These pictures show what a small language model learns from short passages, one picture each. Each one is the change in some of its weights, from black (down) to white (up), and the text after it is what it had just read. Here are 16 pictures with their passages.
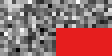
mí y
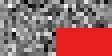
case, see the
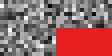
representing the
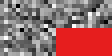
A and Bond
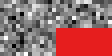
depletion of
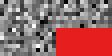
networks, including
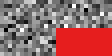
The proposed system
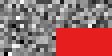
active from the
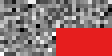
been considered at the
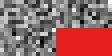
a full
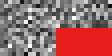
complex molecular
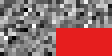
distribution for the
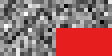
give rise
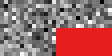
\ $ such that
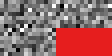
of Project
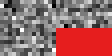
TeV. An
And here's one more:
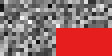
an exchange
